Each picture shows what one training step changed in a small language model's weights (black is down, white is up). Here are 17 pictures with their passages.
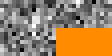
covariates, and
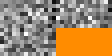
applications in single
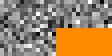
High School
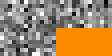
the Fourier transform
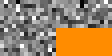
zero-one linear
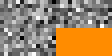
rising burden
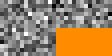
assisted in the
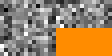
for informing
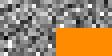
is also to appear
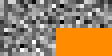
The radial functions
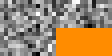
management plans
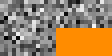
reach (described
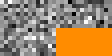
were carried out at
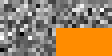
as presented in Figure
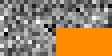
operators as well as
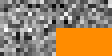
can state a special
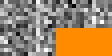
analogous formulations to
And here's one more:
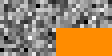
as we move along
